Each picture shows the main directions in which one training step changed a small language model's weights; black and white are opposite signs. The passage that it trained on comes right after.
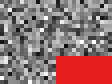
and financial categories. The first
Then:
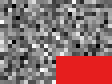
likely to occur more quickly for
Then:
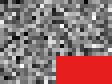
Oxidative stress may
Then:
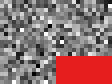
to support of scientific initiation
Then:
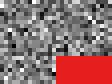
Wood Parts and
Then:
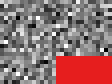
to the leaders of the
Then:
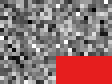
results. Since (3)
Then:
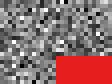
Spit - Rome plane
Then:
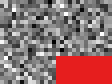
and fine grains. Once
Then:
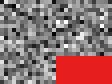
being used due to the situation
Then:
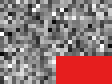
th and l th order
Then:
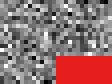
light-off temperatures in carbon
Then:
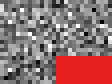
trade name Butacite and
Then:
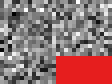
in the prompt to
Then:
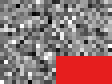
pay attention to the material presented
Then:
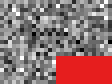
among Gram negative bacteria and
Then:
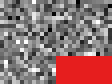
to degradation under forced conditions
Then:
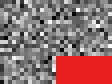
ohm load) and
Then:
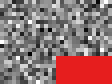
Company. A considerable quantity
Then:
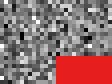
developed for a business school
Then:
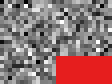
D. Casting and
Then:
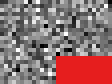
The actor must first connect
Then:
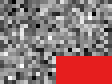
for the target demographic despite
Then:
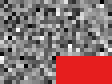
positively and directly influencing the performance
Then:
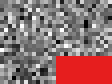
Kit'. The DNA
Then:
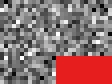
Figure 3. Due to the
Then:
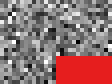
used in solution and on a
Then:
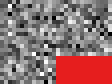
correlation with seed yield in
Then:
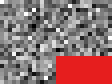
power, high temperature, high
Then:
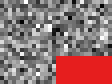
in trade association executives
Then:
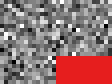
steps and used elements crucial for
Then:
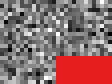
closed and the cooling water
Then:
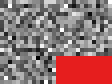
effectiveness and efficiency in tax
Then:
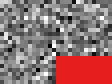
significantly reducing its overall performance.
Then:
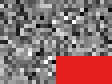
conditions of Austria.
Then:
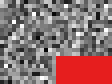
60 had microbiologically
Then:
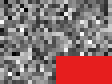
in my English subject.,"
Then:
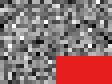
If a service changes its
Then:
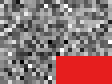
shares of 17 % and
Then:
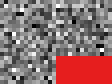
The addition of bee
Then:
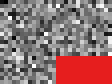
of the major constraints constraining
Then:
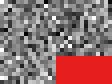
soil can improve plant growth and
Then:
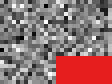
in the maintenance department,
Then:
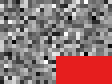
to a significant decrease in the
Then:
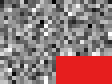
activity against *S.
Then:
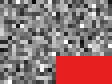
apps, with an
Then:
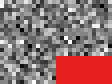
be 18 dBZ. At
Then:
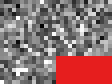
- Commitment to resolving
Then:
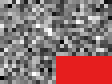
that anthocyanins
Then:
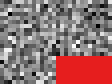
do and undo, and
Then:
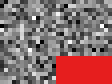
Ability to filter required data
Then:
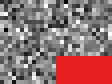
research affairs. More detailed
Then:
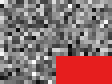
relationships that transcend national
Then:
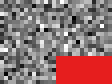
This implies that the skills that
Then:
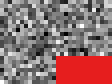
repository Zenodo, the
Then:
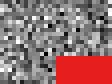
total number of vehicles in
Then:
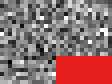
of intracellularly
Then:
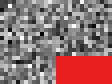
granular synthesis,
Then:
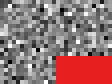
carbon/glass, in
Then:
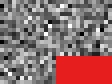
several issues because of residual
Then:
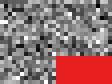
the contact pressure is an
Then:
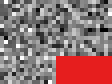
technique itself to suggest sounds through
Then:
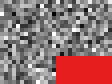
markers, or alternative
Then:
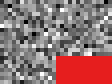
will be defined by the
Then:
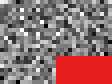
fmri analysis;
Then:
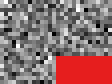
of their choices are clearly
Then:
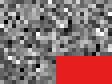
institutions” and the Resolution
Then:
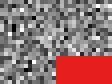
minus outflow at time
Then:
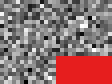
- Advanced Life Support
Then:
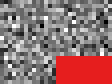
Since coughing is a
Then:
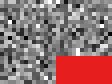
are often attributed to deep emotional
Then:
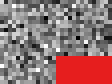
model produced a good fit for
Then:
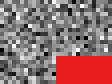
need to be overcome, with
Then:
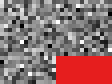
carried out by the Spoke
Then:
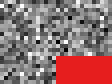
was made to investigate the correlation
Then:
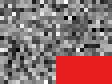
Therefore, in VLC systems
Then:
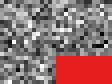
paper concludes with an overview
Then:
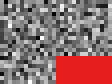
essential component of modern healthcare,
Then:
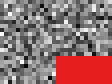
the degree of compliance with
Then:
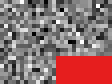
wood drying types on physical
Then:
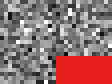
guaranteed. -
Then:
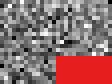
higher in BI than in
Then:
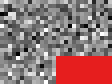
S Makanchi,
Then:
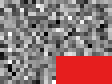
a need to consider such concepts
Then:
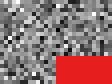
and delineates its significant
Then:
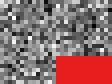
in its original condition, this
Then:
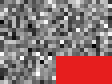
to your wishes than a
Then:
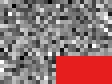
several stages to carry out the
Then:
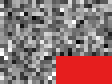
existence. “This also suggests
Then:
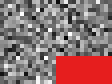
infrastructure for their strength and
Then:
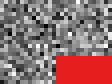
to balance due to their increased
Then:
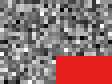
India, my frequent visits
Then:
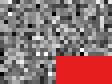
further business (Ang and
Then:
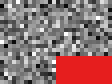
systematically examined the specific
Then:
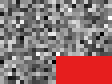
baseline group while no significant differences
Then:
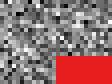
OCCI = 3 AND
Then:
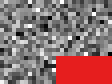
layer interested in the arrival
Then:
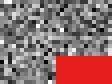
Committee of the Faculty
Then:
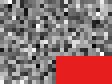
was noted 1 Relationship between
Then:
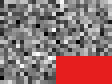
all countries. Hausman
